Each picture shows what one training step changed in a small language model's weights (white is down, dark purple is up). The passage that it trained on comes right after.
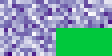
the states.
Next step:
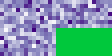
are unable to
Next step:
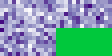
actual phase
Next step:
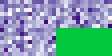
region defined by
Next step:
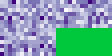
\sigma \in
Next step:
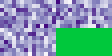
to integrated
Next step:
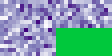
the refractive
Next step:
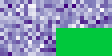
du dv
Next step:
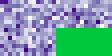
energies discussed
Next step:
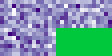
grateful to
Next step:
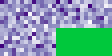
The full
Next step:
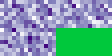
the $\sigma
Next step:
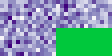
be trusted
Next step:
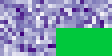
here about how
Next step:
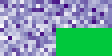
fields and combined
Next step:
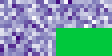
the required
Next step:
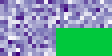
zero spatial
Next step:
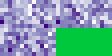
reflect in
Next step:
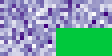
that, as the
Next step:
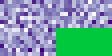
To start,
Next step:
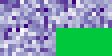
smaller than the
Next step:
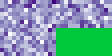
the radiation state
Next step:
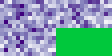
by the following
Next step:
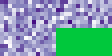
perturbation theory.
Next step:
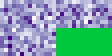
almost the
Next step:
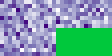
of a group
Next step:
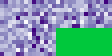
The complete transition
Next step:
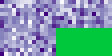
contrast to
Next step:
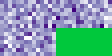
correlation of their
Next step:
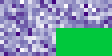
such a way
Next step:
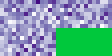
where elastic
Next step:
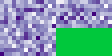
coefficient in
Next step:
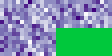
given us a
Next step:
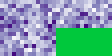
is much
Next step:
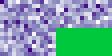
data and the
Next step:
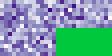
in electronic
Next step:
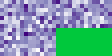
convention that
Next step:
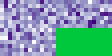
coupling, and the
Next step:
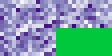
cannot directly
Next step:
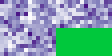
Large values
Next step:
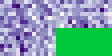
the right of
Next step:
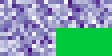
the distribution of the
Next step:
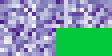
NIST \\
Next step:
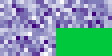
the discussion to
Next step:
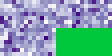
take equal
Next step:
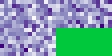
the value of the
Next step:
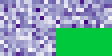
general case let
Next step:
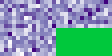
estimates are
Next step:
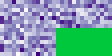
\leq t
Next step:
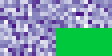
One must
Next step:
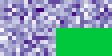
(similar to
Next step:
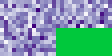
gravity) are
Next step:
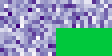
capacity on
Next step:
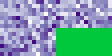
energy is also
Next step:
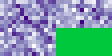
the band indices
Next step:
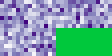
of validity
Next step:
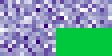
variation in the
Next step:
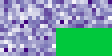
panel) and
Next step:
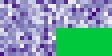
it is assumed
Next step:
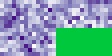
in terms of the
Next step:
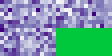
task to
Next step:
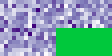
gravity theory in
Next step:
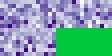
is evidence
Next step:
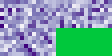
define the
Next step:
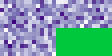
we can now
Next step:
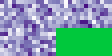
the black
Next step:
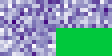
network structure is the
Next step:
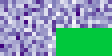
evolution of a network
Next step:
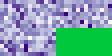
it involves
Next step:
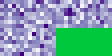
if they had
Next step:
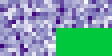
influence of
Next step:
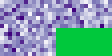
of beyond
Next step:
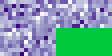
most common
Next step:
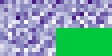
The total numerical
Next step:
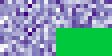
other objections
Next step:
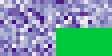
Thus we
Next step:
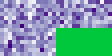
continuous on
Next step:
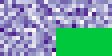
the cosmological
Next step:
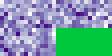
identifying a
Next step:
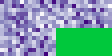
such as those shown
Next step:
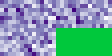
peak of the
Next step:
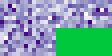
eV and
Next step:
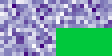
the conclusion
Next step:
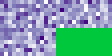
polarized case,
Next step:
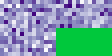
mind, the
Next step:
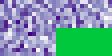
prediction of the
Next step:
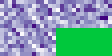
the $\lambda$
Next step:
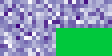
operation a
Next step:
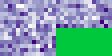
film was
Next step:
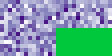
& Linear
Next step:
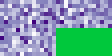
structure. An
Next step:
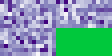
beam was used
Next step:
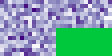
properties of the data
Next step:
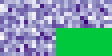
and the high
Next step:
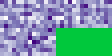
stations are
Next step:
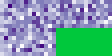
simpler case
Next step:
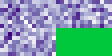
its six
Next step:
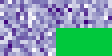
SVD on
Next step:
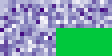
an Aperio
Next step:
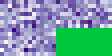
learning rate
